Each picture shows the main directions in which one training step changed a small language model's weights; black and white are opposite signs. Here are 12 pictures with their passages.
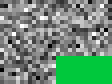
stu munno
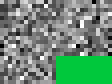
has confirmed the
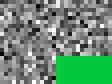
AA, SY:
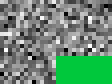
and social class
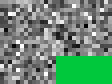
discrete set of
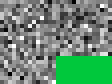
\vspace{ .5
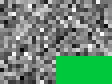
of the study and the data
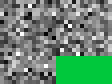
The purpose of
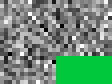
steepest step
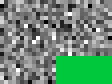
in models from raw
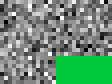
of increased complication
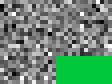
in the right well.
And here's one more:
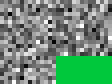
varies methodology to
